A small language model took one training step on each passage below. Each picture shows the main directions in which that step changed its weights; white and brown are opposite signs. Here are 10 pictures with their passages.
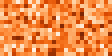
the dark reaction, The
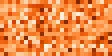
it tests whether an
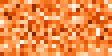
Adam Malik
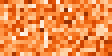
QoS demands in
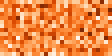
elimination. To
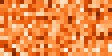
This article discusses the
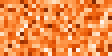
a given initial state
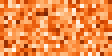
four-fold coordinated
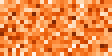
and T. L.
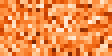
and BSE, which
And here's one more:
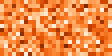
system*, edited by
